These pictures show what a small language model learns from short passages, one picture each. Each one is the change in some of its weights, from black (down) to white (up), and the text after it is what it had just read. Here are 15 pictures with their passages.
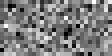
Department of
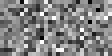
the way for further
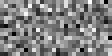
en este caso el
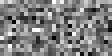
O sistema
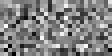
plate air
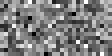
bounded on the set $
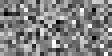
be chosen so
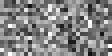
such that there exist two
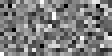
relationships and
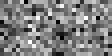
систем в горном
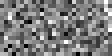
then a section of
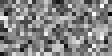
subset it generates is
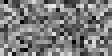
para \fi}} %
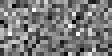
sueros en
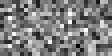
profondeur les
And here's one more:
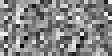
significação e um
